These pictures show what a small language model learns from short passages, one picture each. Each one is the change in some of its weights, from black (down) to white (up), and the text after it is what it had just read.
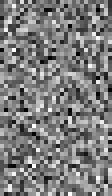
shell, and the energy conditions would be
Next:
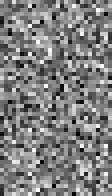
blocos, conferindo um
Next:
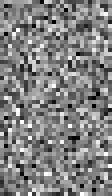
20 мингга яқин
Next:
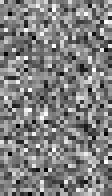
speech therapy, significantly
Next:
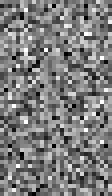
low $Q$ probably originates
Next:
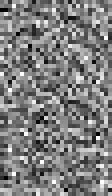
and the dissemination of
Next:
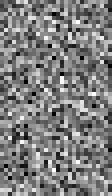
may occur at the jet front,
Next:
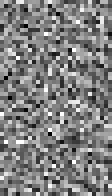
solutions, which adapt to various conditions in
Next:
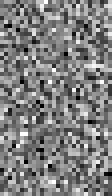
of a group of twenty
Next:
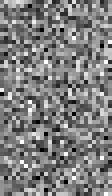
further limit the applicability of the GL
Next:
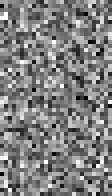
of needs and support learners within
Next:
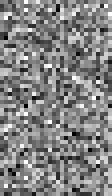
the system will be dangerous,
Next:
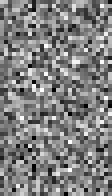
Modelo de innovación educativa
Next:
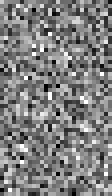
AC in routine clinical
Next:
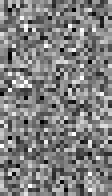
za defektologiju
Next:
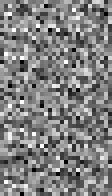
ichiga oladi. Ular
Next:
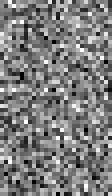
larger $\omega$ yields a more
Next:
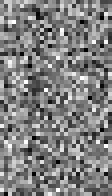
{\it all} two-body
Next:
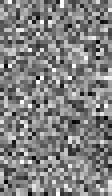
to their velocity when converting to the
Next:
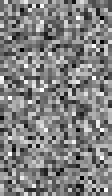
SiC Zatezna
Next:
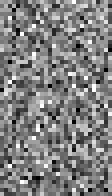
*Green Eggs and
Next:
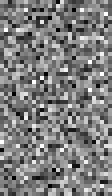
actualizing the value of life
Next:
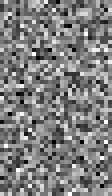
reproductive organs.
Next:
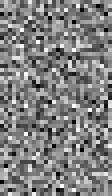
de telmachine.
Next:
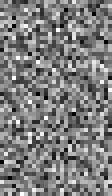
is roughly half the beam
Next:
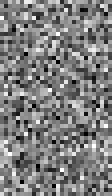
1, which is accurate for the area
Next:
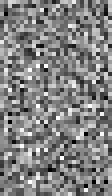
filaments", and is in a
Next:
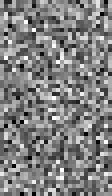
of these laboratories are
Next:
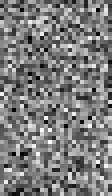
For the initial steps in this process,
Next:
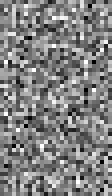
syndrome and papillary
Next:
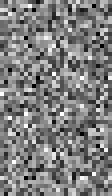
norm of a vector. The mirror
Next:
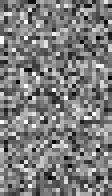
transverse momentum dependent fracture functions
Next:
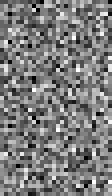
Regel hochrelevant»
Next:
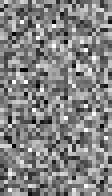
processing. The Jinja
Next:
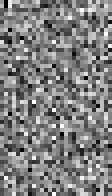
that process them in isolation and
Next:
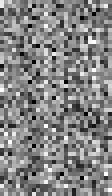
з відкриттям
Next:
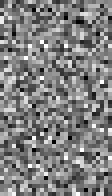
distance to decoupling to the
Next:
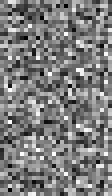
and the Helmholtz
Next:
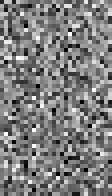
analyzed for specimens with
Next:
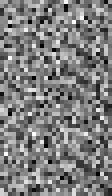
periodicity has been discussed
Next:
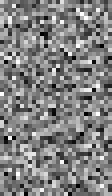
two IFs centred at
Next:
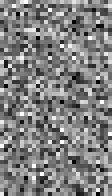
their verification time explodes. At
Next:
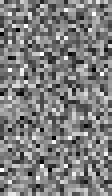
nutqida ko'proq
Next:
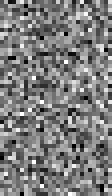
taqdim etilgan.
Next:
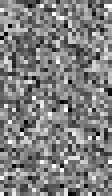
connected network with one hidden layer
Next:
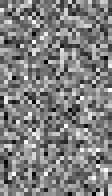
\item We have not given the space it
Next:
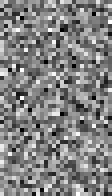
our cases was well within our acceptable
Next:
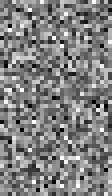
the sodium rhodate structure with
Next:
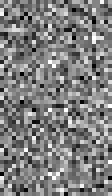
only the $x=0$ solution.
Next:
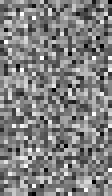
Keyakinan ini terus
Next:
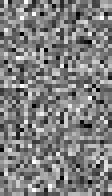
interface technology and compatibility
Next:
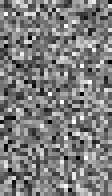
no sólo elimina su
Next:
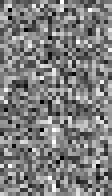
and type of eruptions;
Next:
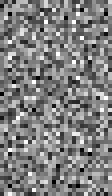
por vezes, chegue à
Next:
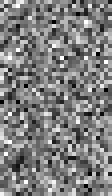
details of the initial experiments carried out
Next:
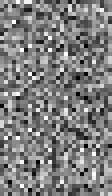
is not a QTM on
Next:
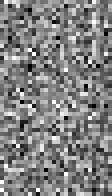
виглядає думка про
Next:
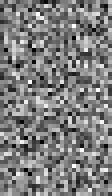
anos de vida por meio das
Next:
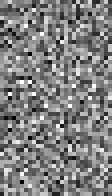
professiogramma va
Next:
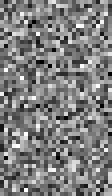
predicted hypothesised
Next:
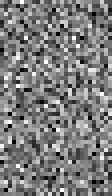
infecção, alcançando a
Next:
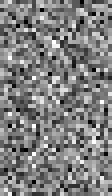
of the latter, with immediate
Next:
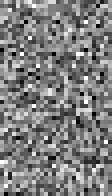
2016 Based on this data, we can
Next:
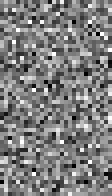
technique for international markets
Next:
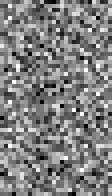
I_0 \left(\frac{r
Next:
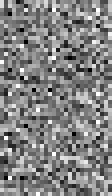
the Federal Capital
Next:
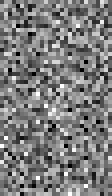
redshift selection ensures that
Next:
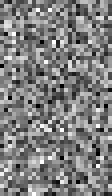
connect and control exploits.}
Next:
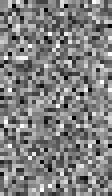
protons and an interstellar
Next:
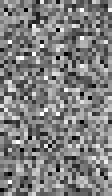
enriching the academic environment
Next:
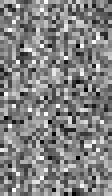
Грушевська А.
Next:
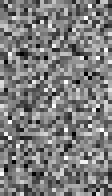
listing all possible p values, giving
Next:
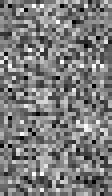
WYRED. At the
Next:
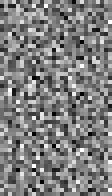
(mg/L) COD
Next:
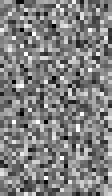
enfermedad renal
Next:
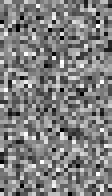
time (ms), and output token
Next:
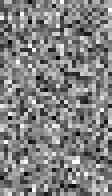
and resveratrol provides
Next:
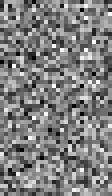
revint à Rome que sous
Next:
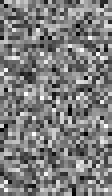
point exists only when the topological
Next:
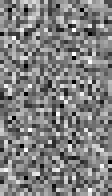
las que poseen aguijón,
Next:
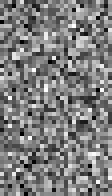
provoca mudanças na
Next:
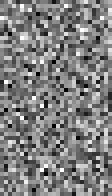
OCT images have been utilized
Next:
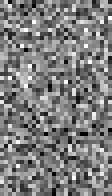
hanya membagi tugas
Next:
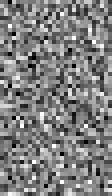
sabit sağ ayak
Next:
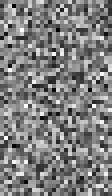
indiscipline in secondary
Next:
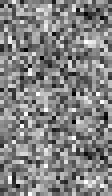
yil KEY WORDS
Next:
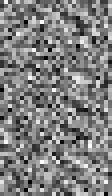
and ultimately can free will
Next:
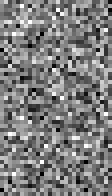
Negrean collected all
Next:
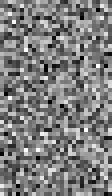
інвесторів і
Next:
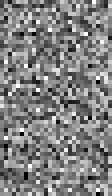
the binary alphabet
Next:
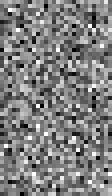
la interculturalidad, la
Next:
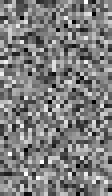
width 0.4pt height
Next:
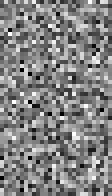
of this systems. It is important to
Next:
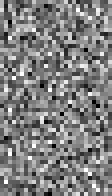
the Tyumen region of additional
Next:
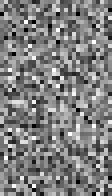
of supporting. We benchmark
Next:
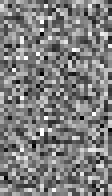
appear in the deep well due to
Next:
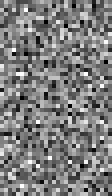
scale $\mu$ at which the analysis is
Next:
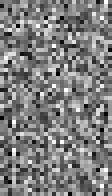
supported by grants from the
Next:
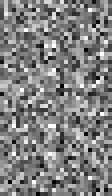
variety of states of health and
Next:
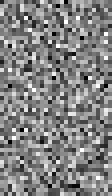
Civilization](#), vol.
